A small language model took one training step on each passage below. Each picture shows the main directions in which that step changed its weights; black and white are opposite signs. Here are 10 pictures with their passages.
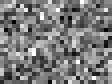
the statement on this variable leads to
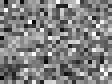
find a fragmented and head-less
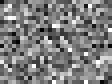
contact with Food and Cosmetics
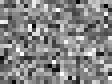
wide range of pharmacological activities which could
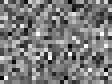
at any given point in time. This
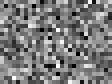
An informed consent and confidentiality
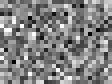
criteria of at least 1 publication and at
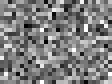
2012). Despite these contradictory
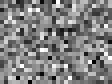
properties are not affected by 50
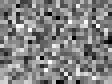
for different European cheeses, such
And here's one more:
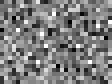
claims, it will give certain access
